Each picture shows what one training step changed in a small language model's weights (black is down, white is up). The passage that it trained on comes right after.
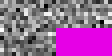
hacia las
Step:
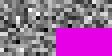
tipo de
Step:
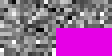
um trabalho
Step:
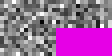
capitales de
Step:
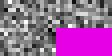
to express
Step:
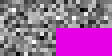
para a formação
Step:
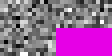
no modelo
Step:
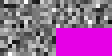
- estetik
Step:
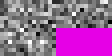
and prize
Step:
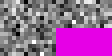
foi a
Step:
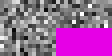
pode ser
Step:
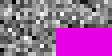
от сорной
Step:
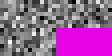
Chunki bu
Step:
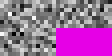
partir de
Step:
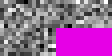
ni ishlab
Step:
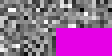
e caráter
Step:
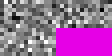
por gênero
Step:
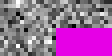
origem do
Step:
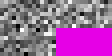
bij het
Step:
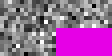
L), these
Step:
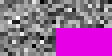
de pedagogía
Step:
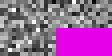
de variación),
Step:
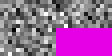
haben und
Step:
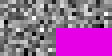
estes são
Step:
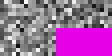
OF A
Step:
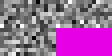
CCU se
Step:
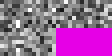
Sherer ve
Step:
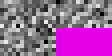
BMT -
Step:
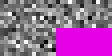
xatti –
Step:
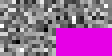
campo de
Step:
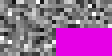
va xizmatlar
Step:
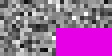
уваги на
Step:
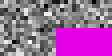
hasta el
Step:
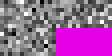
Bunda endi
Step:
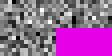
o todo da
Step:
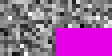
in developing
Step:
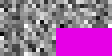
una solubilidad
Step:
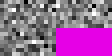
que a su
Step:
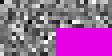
dan pastni
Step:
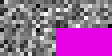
kosten f
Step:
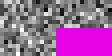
Existe um
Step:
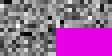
est né
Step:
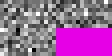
uma análise
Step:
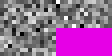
remains a
